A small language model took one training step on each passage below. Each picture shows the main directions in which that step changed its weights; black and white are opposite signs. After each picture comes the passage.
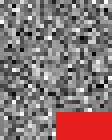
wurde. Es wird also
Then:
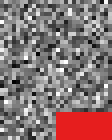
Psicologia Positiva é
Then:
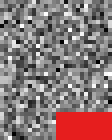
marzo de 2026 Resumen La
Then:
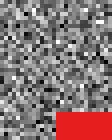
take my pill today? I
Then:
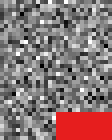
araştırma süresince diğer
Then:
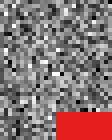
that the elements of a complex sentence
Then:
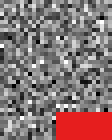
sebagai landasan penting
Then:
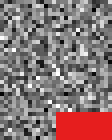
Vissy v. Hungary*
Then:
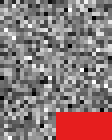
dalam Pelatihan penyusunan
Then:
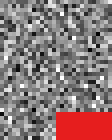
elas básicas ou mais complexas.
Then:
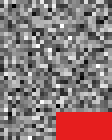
sem danos. Na responsabilidade
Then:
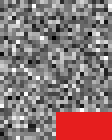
англамай туриб
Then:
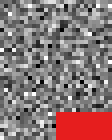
o formă de lupte corp la corp
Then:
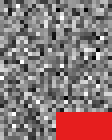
ставки. Преподаватели
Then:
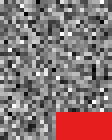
второй части реактора
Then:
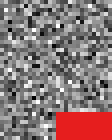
com ênfase nas áreas de
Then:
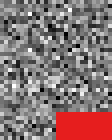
sphere, information law.
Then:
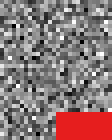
запалення, подразнення і
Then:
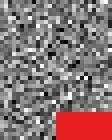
evolucionado para ser reconocida como
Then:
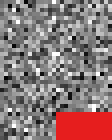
(school-parent unions) to
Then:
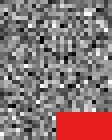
obesidade (BUTLER,
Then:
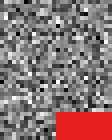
В них действует
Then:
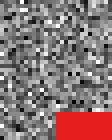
Ҳар бир замонда
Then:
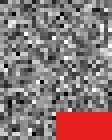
sig'implari yuqoriroq
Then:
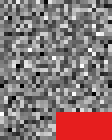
de recherche En conclusion, la
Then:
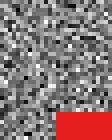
e adultos que evadem da escola e
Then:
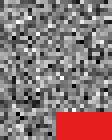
и массу сердечника
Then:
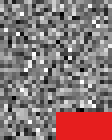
тортди. Археологлар
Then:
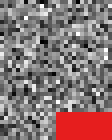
huquqiy, - diniy - estetik
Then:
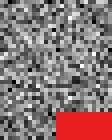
síndrome das plaquetas
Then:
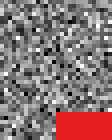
child growth and development is
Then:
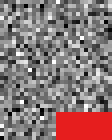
та пов'язаної з нею
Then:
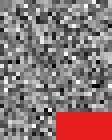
практике за последние
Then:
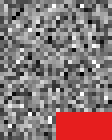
(X3) Indikator r hitung
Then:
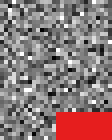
ҳақидаги қарашлар
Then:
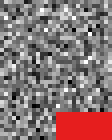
приходится на детский
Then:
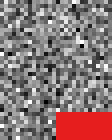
Так у своїх працях
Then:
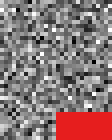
memiliki pengaruh positif
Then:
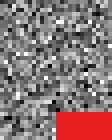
qoraqalpoq versiyalari
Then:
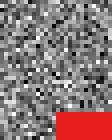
P., Jones, B.F. and
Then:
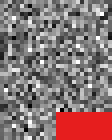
texnologiyalari, xususan,
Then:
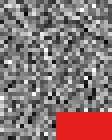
figurativismo nacionalista
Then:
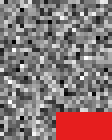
изучение её влияния на
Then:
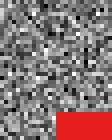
Islamic and conventional banks
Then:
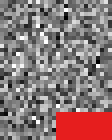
de Stephen Chbosky, e
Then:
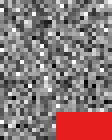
herd and optimism bias and
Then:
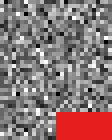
ko'rsatadi. Birinchidan,
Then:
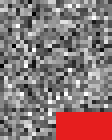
Undang-undang Nomor 35
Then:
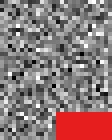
місця розташування
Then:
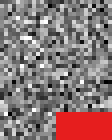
para estudantes e o desempenho em
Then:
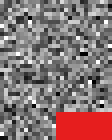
операции при врожденных
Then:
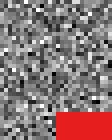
bu sohada buxgalteriya
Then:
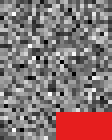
makalede Türk şiirinde
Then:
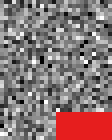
que vivem em municípios
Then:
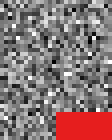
orqali mavjud bilimlari va
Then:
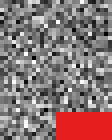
бошлаб керакли
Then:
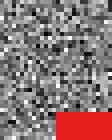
підставі аналізу
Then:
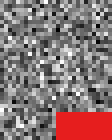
dados móveis de internet,
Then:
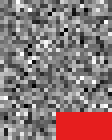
способов получения
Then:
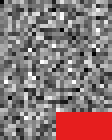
эмоциональных переживаний его
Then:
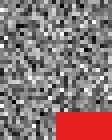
ijtimoiy-iqtisodiy rivojlanishiga
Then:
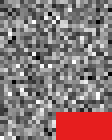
luzes leds das criaturas
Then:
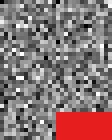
– oferirea aceluiași produs
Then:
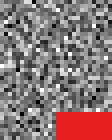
out. de 2017. Wizard,
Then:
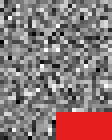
meer mogelijk zou zijn
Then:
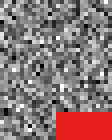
menos de 0,2 hectáreas,
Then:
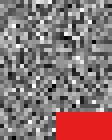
psixologiyasi. O'quv
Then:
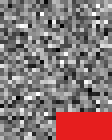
biryoqlamalik bilan emas
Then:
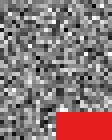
(от частных наблюдений
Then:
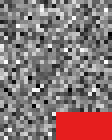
ijodning shaxsiy va
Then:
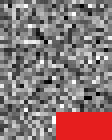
ishlash, saqlash va tarqatish
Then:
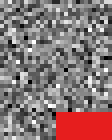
si lo hace, es expulsado por
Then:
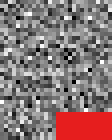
ijodiy uyi. Toshkent -
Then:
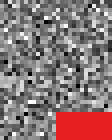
o dispositivo de acordo com as
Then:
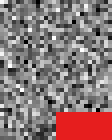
– Щедрина в годы
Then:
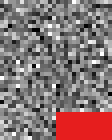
los quijos que hablaban un
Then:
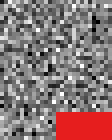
ruhat tasvirini
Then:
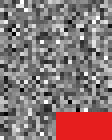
iboralardan (yor,
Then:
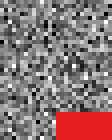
shaxs yoki guruh tomonidan
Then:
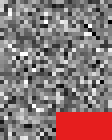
de su existencia, importancia y su
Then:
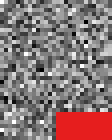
Scene дастурини
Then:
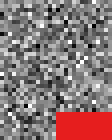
CENTRO SUL |
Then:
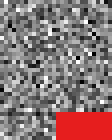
dejar que sean ellos los que
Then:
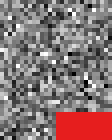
milliy tarbiya modelining sistematik
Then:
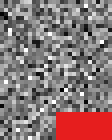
*методы управления;
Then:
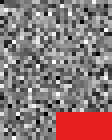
Istambulning qullar
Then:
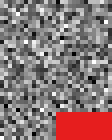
в статье анализируется и
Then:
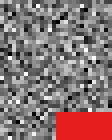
que variam de força bruta à
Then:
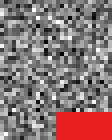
Estado Parte Receptor.
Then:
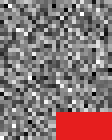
Schools an, die sich auf Themen
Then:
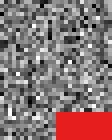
бекатларидан иборат,
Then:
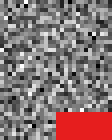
versucht, den Themenbereich
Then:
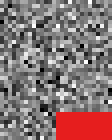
Al-Ragheb Asfahani,
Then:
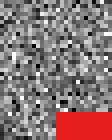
UNESCO Creative City of
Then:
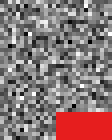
orqali ham anglash mumkin.
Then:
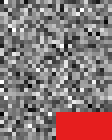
сравнению с фоном, %
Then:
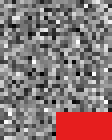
радиология илмий-амалий
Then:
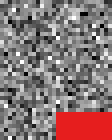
sekolah yang kemampuan
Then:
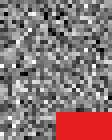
linked to democracy, human
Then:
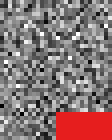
Of Students By Analyzing
